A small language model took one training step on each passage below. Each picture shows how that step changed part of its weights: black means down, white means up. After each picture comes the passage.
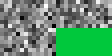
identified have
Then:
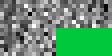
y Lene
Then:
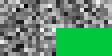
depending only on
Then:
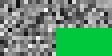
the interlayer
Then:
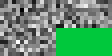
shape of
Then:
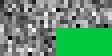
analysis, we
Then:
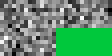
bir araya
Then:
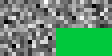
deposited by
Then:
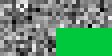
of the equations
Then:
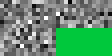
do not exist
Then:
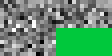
they are
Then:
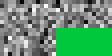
applied to
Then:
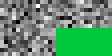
the exotic
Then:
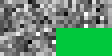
а его
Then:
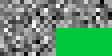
end of the
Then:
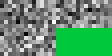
value is defined
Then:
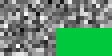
We derive and
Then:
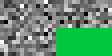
de transporte
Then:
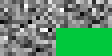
and 2 are given
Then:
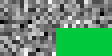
and it is
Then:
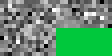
de esto
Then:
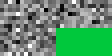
It is an
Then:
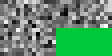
LM durante
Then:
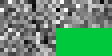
и знать
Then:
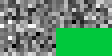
plano de
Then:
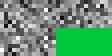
yang dimana
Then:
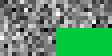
small numerical
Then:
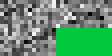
we followed some
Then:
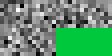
including a
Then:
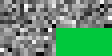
with. The
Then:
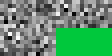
/ за
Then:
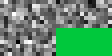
la caisse
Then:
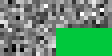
property of
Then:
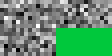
by Eqs.\
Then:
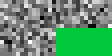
it requests
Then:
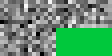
and hence a
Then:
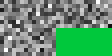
confirm that
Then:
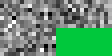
overcome this
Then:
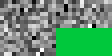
should allow
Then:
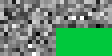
the original
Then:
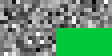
the thermal
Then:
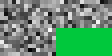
the distance
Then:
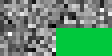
respect to
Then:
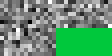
and cannot
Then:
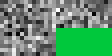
fields to
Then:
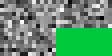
or even
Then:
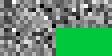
is processed in
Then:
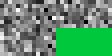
actors have
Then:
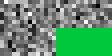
addition to
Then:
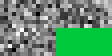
energy per bit
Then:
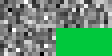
geht es
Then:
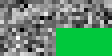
of symbols
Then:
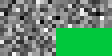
no strong
